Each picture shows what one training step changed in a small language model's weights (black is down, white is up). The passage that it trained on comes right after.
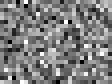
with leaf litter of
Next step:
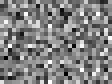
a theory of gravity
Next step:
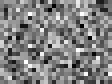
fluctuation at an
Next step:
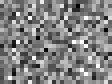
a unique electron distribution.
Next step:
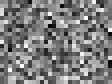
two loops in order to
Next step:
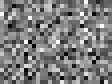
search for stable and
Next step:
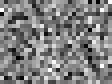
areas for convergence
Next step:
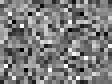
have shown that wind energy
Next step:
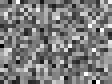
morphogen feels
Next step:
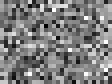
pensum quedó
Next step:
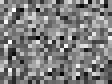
sujetos a una
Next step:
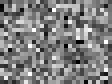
u anomiyaga
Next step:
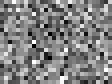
dan celupkan
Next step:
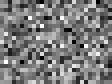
is maybe telling us
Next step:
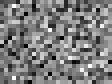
materializing a project
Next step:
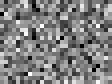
masalani xal
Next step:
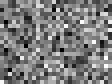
*Impact of
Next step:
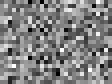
SPSS software
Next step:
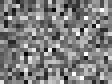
in home location of the
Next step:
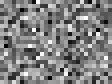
des données
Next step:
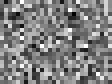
of the same or another
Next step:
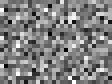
$f$.\\ The properties
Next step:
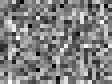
a branched
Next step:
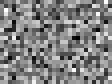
woorden, het
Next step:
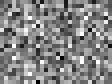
factor proportional to
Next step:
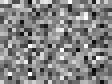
o‘tadi. Uning
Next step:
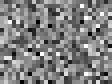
tushintirish va
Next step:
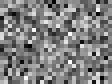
horizon edge
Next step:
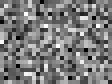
consistent and stable at
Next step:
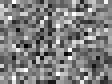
с творческим
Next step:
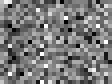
of Lepas described in
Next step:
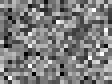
the underlying drivers
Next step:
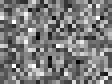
expected to give contribution
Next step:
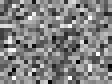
of standardized data formats
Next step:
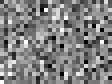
fundamental importance both
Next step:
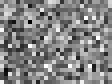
and repositories.
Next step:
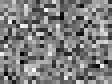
than traditional reporting
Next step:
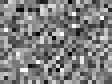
emotional function,
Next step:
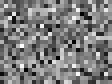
et la formule "Les
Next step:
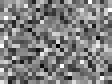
youth poverty;
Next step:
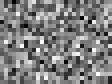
electron energy range has been
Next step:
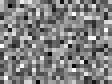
University, Patna,
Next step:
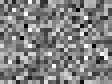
indication of the ease with
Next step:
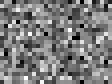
Young's contact
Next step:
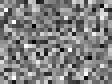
one convention worth
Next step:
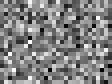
with respect to the FIR
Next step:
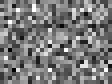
the signs of model variables
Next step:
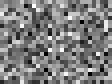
Z \, \kslash
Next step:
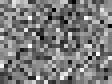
and order ($n$) for
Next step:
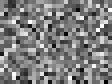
used to find out the nature
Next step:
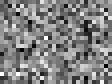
$q$ are tightly
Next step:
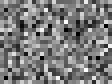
long, arduous and
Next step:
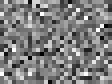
The average normalized
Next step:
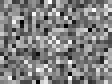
provider for at least
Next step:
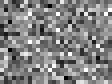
are $\varepsilon =
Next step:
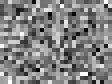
brand names in
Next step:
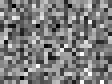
expect to have a considerable
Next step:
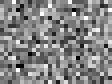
blade No. 3
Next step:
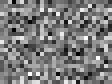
XYZ's stock.
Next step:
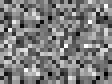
a crítica
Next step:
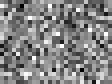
a high level of genetic
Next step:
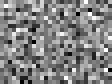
de áreas com
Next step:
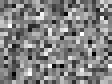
the library as a
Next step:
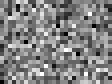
The following abbreviations
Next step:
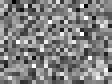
energy with high accuracy,
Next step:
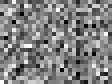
associadas aos
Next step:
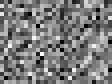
Productivity and management
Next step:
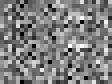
x \equiv \cos
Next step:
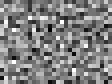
endemik yang
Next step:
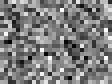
inside the slot by
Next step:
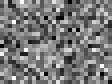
superposition states in the case
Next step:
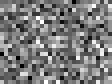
Dependence of the
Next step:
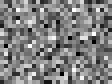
penguatan tata
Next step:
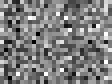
for 1.5 h and the
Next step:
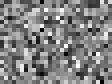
for Social Sciences
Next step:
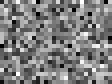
states at low salt
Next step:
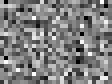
de Alijó, a
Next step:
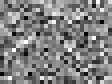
ее угоден
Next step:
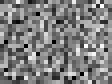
or investment. The study
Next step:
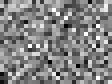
for new transactions.
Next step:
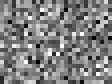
bone without bone
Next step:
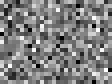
of increasing influence
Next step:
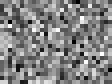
Raising investors
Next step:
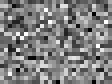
to that segment of
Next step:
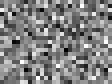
lifetime is
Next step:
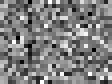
half the maximum
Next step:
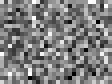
of the sea and the
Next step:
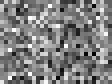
remain associated with
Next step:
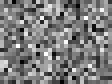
avoided in models with
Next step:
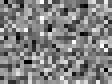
" The Malaysian
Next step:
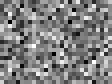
e sociais, que
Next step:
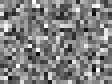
lies in the cutting
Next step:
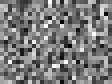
the social and economic
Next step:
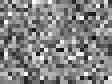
to fit the data above 3
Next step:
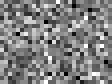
the trigram centered
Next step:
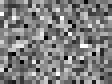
shorter end to about
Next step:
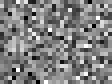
to a decrease in the
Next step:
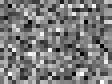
Recently, the
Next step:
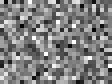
very elegant,
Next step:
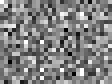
running time, the
